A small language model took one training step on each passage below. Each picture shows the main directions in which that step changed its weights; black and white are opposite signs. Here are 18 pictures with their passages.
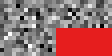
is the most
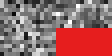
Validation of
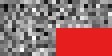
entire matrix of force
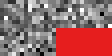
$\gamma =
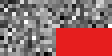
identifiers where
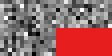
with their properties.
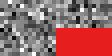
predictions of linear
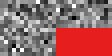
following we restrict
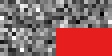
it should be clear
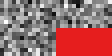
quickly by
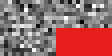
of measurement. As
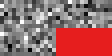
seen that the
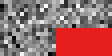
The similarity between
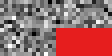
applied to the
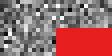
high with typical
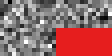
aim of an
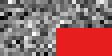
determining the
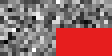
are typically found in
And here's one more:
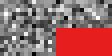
order ($x$)
